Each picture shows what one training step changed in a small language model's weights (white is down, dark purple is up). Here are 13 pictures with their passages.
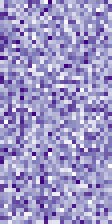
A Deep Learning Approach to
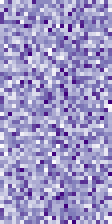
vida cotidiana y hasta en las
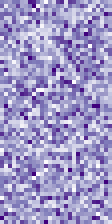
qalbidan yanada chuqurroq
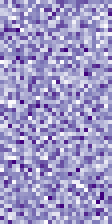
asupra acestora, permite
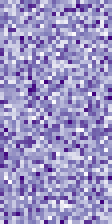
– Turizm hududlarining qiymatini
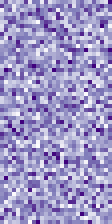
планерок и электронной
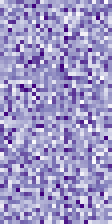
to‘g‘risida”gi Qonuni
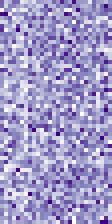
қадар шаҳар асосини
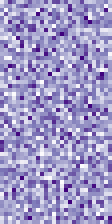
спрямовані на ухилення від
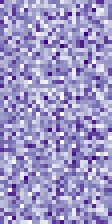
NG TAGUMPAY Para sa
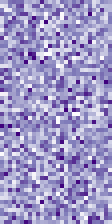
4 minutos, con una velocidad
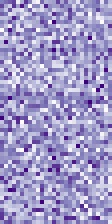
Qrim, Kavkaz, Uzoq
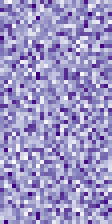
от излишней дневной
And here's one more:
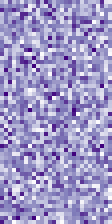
creație. BPO „Ion
